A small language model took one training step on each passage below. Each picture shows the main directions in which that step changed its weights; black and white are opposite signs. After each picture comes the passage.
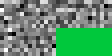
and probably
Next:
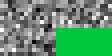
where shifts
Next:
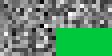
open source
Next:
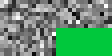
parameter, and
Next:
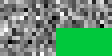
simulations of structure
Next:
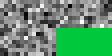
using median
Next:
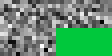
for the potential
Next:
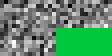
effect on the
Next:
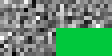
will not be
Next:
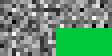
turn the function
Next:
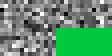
related with the
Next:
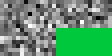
reduce to non
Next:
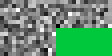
as much as
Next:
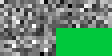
allowing it to
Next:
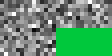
conductivity in
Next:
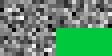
of five different
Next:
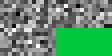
spacetime can be
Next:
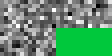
intersection between the
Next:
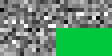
resource will
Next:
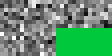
used in the
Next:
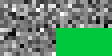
Plate 1
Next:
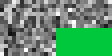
the $\pi
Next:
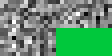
term and the
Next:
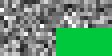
shall apply
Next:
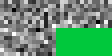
on RQ and
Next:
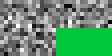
shall discuss this
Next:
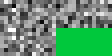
$x$, compared
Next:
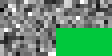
At present to
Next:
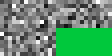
rather similar
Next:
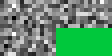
$r \rightarrow
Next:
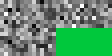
from the examples
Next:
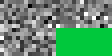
that acts as
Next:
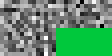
and another
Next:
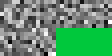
the effect of
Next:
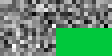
function of its mass
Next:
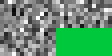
interest has been
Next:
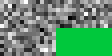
values. In
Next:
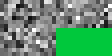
other FWT
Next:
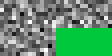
dead time in
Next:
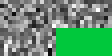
to shape
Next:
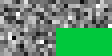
in this paper.
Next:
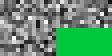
a single physical
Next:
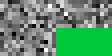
correlated single
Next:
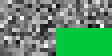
of trades
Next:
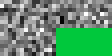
is given by
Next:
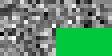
mass is due to
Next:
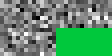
meson to
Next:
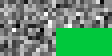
transits from
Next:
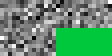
states). On
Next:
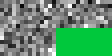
\right] -
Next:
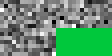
shown that their
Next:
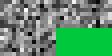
its channel
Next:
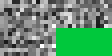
of 1 were the
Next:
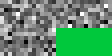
in contrast
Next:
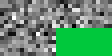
solar wind
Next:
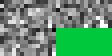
what a
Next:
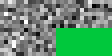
bound on this
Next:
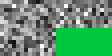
on the properties of
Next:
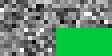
feature given by
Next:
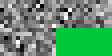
instances with
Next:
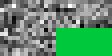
wave factor $
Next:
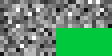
a transducer
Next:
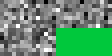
been recently
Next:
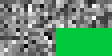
through a formal
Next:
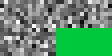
of imaged
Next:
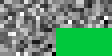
then discusses the
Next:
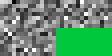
which have no
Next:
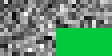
a singing
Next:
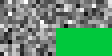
decreases if
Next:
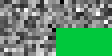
it turns out
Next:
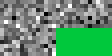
bodies of
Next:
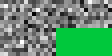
associated with a
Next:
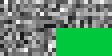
$\times$ the
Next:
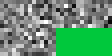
metalization is
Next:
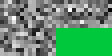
extended to the
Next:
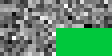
potential to characterize
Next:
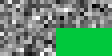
modes in the
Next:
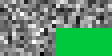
is similar to that
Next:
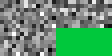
of Science
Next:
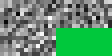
polarized light
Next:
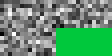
an external
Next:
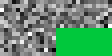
that describes a
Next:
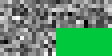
best model in
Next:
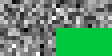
is that the
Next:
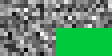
there is an
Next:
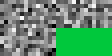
the unit cell
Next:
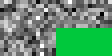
flux ratio, can
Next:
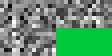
all six observations
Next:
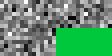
emission lines. A
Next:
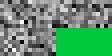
tools for
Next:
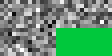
scale. Therefore
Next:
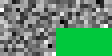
that every
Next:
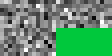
we may have
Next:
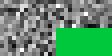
are computed using
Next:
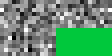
that function generators
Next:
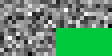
more types of
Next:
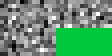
Thus the
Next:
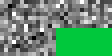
these photons.
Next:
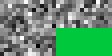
component. The
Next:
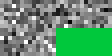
for an independent
